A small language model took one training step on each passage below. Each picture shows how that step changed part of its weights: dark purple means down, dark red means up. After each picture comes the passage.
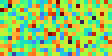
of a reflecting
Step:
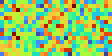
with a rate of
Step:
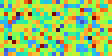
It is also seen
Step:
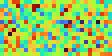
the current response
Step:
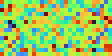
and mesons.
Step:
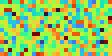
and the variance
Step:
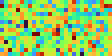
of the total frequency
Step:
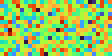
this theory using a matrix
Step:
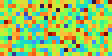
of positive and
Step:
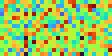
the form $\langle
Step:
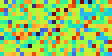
for more massive
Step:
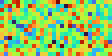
as follows. In
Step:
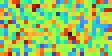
the same gauge field
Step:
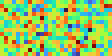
of about 6K
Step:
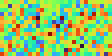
itself. This model
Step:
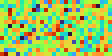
$h$ is the
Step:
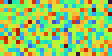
front and back
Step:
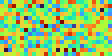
obtain results for the
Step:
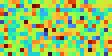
out the possibility
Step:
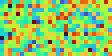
processing, or
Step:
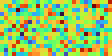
The gains from
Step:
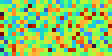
fields. The factor
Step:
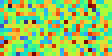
limiting value, the
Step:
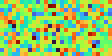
1\% of the total
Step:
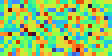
Physics Conference
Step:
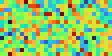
performs a quantum
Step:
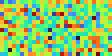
\] Solving
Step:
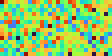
this section I have
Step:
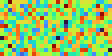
and scales well with
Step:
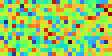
The distance of
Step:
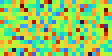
caused it to
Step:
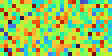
becomes constant,
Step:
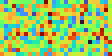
equivalent number
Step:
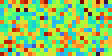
about decisions and
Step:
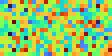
diffusion process in
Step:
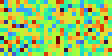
NH system is that
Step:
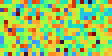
for the growth
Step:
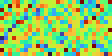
here described for the first
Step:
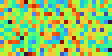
waveforms are
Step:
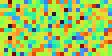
For $pp$
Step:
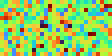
precision of the
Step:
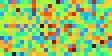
depth of
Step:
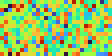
are essential
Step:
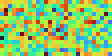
Since manual
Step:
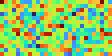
roots of the
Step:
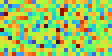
In future
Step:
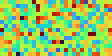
maps to the
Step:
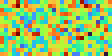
to the limited
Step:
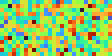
the jamming
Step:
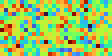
This resuults
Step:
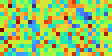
proposition and will
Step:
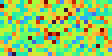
description of the
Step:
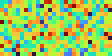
it allowed us to
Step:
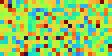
and ${\bf \hat
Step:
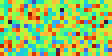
occurs since the
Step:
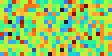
qubits for each
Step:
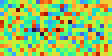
then one is forced
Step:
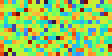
and thermopower,
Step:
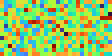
and negative)
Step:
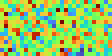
the fixed point Eq
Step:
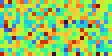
< \chi_\Delta
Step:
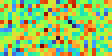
as high-ability
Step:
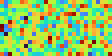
linearized dynamics.
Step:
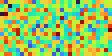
future. The
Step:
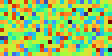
which has been found to
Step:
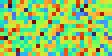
taking place under
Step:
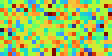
verify our
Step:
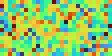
view. The
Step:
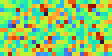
the presence of
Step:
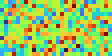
with poor electron
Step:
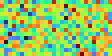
The ROC
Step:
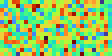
the experiments,
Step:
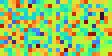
from the experimental method for
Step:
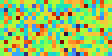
same final state
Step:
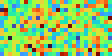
\ee \i For
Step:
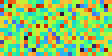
matter fields and their
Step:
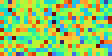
| Frame
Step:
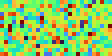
models without the
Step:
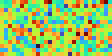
exceeding the
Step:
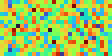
observations, a second
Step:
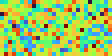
a pressure range for
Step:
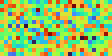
entropy of the
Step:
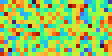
points in the initial
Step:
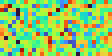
analogue is
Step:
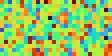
are stronger than in
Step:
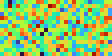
is likely
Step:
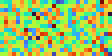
table row
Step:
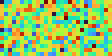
scalable solution for
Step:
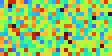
the solute
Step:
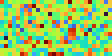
at this stage.
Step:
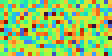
From left to
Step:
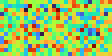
that observed for lower fields
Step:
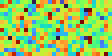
AFM such as
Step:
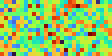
relation of the
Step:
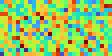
of these images,
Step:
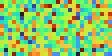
The plots are
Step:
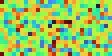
Our adopted
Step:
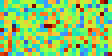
be addressed
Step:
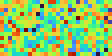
for theassociated
